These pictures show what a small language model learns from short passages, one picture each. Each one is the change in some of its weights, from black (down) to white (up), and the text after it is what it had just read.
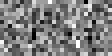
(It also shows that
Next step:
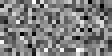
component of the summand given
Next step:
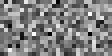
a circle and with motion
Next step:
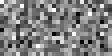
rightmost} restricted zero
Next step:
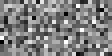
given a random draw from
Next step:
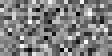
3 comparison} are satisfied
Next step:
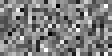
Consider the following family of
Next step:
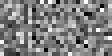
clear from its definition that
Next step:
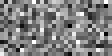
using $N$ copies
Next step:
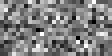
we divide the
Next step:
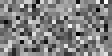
more details on the
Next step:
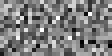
will be found;
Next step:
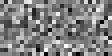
that $\tilde I$
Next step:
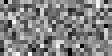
the (trivial) topological
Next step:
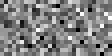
as densely as
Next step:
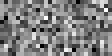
$\langle \cdot ,
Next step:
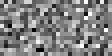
a gauge transformation
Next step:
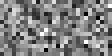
deep learning.
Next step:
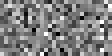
copies of this Markov chain
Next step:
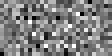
investigate geometric properties and
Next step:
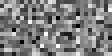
deformation gradient tensor,
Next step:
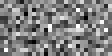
automorphism group of the Grassmannian
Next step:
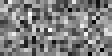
or 1. It is
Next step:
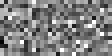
to bottom) in the
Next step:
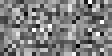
automorphism $\varpi$ is
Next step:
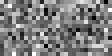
A\r B$
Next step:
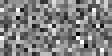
For the computation of the
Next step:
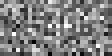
converse implication, we
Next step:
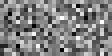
define a partition of the
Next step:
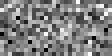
We call sites
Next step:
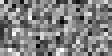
with conical singularities in
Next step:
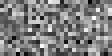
application, we use this
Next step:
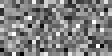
\mp \big(
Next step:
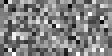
this algorithm, the objective
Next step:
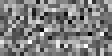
simple owing to
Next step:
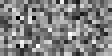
varieties by adjoining
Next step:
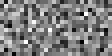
an unipotent element
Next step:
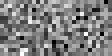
family of probabilistic
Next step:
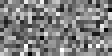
where $a \in
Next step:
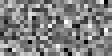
exists a partition $$
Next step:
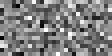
\Q$ with
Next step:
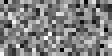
the essential norm of a
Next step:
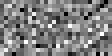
following algorithm due to
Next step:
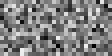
class in the Grothendieck
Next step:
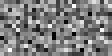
general strokes of
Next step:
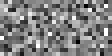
is a pair greater than
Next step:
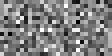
will have both ends
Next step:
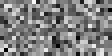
linear combinations of rank differences
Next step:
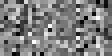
called the adjoint part.
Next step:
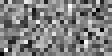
that at each time
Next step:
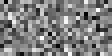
the total rank of these
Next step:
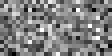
motivated degenerations of
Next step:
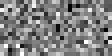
model with a fast
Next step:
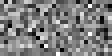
a resonance phenomenon
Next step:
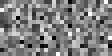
We begin with putting
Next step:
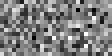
separating or not.
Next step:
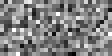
that $A \subseteq
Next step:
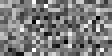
+ \varepsilon \, ,
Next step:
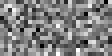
symmetric positive definite and constant
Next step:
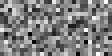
training data. To
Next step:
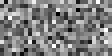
to the indecomposable
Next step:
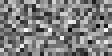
comment: if we
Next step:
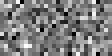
= E \cup
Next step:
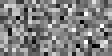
prescribed points}
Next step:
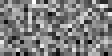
parts, we have
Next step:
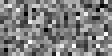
decomposition). By a
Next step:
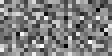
Hoberman |
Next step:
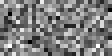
assume without loss of generality
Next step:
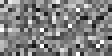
beta type polymers
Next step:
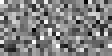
codifference function
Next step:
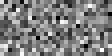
with a first order differential
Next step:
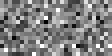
$\Delta$ has a
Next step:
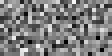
morphism of graded cochain
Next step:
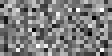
distribution $\xi$. The
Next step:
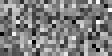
have $ub -
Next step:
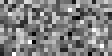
which is local approximate
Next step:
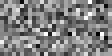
belong to $\cB$.
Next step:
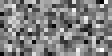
k, $$ which is
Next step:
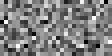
$F$-finite by
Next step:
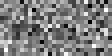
element $e$. Denote
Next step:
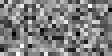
each degree obtained by
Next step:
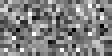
or approximate evolution operators
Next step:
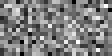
generators, $a$
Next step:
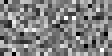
the multiplicative constant for the
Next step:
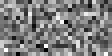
Further properties can be also
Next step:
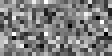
I would also like to
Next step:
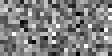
of countably infinite
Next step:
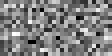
theorem (\cite[Theorem
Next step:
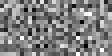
relaxations of the
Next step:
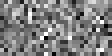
twice (cf.,
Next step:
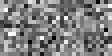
we leave it in
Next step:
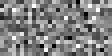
principle) is as
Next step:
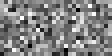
is the Cauchy problem for
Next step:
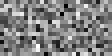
results; we list them
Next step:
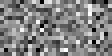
\cup C \cup
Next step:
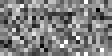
Next, the condition
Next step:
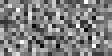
By the functoriality
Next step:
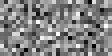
exclusion principle,
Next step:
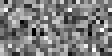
and in addition applying formula
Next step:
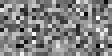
spectral data noted by
